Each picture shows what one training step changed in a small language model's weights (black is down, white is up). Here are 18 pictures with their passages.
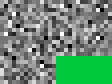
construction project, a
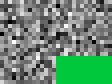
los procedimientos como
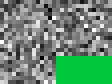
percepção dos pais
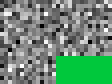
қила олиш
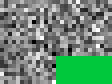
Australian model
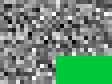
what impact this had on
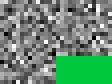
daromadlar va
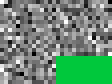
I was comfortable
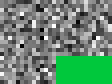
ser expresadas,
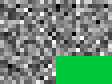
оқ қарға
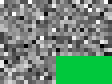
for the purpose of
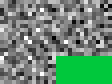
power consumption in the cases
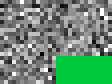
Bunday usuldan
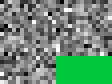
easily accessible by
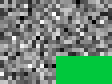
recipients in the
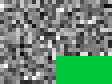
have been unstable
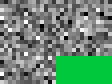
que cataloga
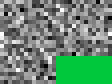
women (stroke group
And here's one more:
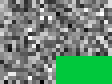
unsure if it should
